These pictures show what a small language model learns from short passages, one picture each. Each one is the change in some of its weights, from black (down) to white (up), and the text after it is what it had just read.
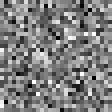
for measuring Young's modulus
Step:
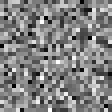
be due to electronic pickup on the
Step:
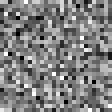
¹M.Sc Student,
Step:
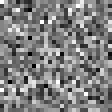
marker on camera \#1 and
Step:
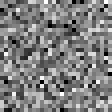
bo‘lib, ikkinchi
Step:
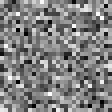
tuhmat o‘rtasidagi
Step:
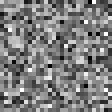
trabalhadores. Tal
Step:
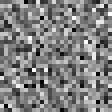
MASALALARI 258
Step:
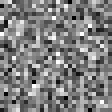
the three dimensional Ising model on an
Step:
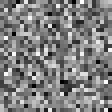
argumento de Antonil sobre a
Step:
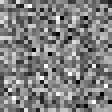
ambito economico e finanziario
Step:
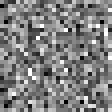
MAPI technieken en het
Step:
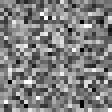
Kawasan Agrowisata di
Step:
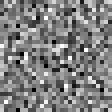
ишора қилади.
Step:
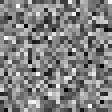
\item SVM achieve the
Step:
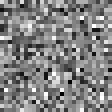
*публикации в
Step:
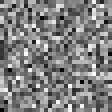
which is a 1:1 mixture of the
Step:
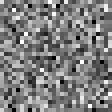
etdirirdi (Manz
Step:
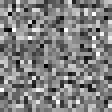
a flat rate based upon GRA
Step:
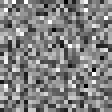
meet the number of samples determined using the
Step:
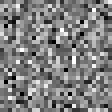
total current generated by photon and the current that
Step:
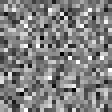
27. Pandey C.
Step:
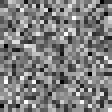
akışıdır - Hall'un
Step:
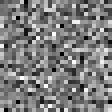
to understand and, for some of them, to
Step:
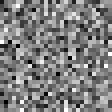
11 cases, i.e., the new
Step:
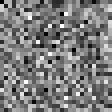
aras de conducir las actividades de
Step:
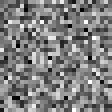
of translation symmetry, the interspecies
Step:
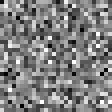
conditions. In this way, the pristine
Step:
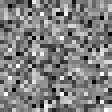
um processo contínuo e
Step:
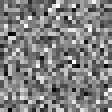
$. Right panel. Examples of
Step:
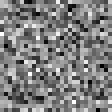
the GN$_2$ model. From
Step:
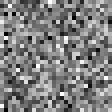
and satellite imagery with spatial
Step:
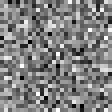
данным представленного
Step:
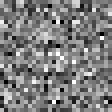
data are included in the paper or its
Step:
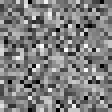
branch of the German chemical
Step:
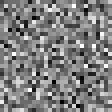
- Not at all confident
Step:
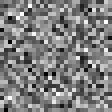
faced by students in understanding difficult
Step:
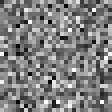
Согласно законам
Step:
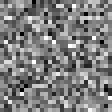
tarqalishining asosiy
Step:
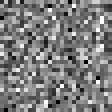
learners encountering the system
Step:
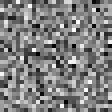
*J Orthop Res* 17:
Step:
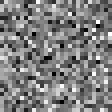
to the competition between the base
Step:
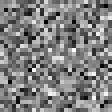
group, all but one study targeted people at
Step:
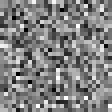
(AoSA), and (c)
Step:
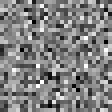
in two 90\deg{}
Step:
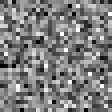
fast, increasing model accuracy. For feature
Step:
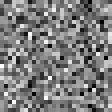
reveal that income support programs are
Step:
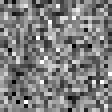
$S$-matrix formalism, see
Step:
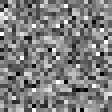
More than cognitive outcomes,
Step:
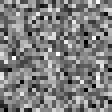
private businesses become successful and
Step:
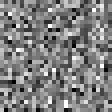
and 30 days of exposure was
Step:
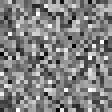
package has been the design optimisation,
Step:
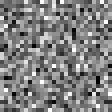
haptoglobin is a
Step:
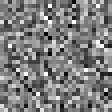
en de daarmee verbonden
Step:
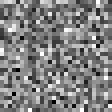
2.2 ROTI Optimisation
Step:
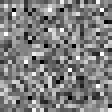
we studied the environmental dependence in two
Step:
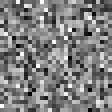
discrete fractional Fourier transform is
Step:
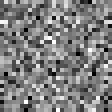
holatini saqlab qolgan
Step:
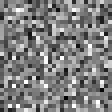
most countries the frequency of full consensus
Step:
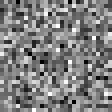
in the coming years following recent governmental
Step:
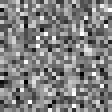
a a minimal distance value of $\approx
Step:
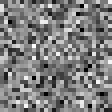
they ransack Ansul and lay
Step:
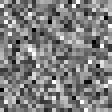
phase shift fits in this ideal method
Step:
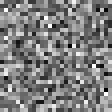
Angina pectoris, heart problems
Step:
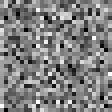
for $m_{\phi}$ around 3
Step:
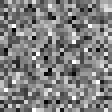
For completeness, we note that
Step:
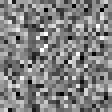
Group M (n=50) received
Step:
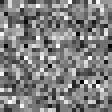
the ``full gradient''
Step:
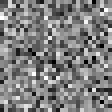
identifies pedagogical conditions and methods
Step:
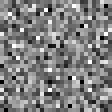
gargoyles on a somewhat higher
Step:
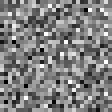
sufficiently well-behaved with respect
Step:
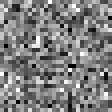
the first row means that for the
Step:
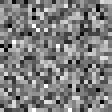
0.02 at high frequency), as shown in
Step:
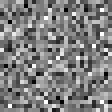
- the chance is significantly lower. The
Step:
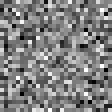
of a clean superconducting
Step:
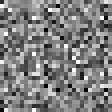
the parse trees we obtain when training the
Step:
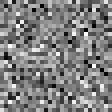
total CRs are yet to be
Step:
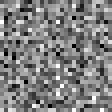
of the models for estimating the very
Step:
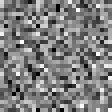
emphasized on building a new society
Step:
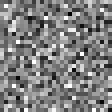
останніх років.
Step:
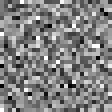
the main cause of missing the
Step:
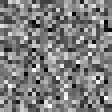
conocimiento científico.
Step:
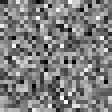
Pal is supported by CSIR
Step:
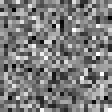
services to a welfare or development
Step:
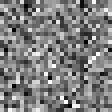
approach was carried out by opening a direct
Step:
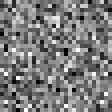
The areas of impact that score
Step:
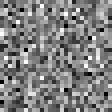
which $J$-band photometry is
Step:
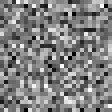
peaks moving far away from each
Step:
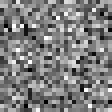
native Speakers to validate the
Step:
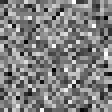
kam daromad standarti
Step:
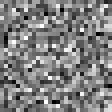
the burst because shells
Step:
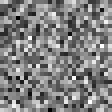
él. Crucialmente,
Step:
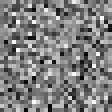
operator in short- and long-range
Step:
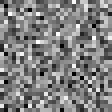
the effect of inaccuracies in the
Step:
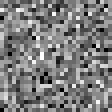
which opens new perspectives for quantum
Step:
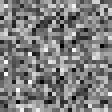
of harmonic AGF is that it
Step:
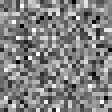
намагався здолати
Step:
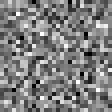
Nigerian Interbank
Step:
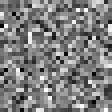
media, e-commerce and
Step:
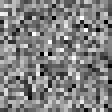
10]. Еще совсем
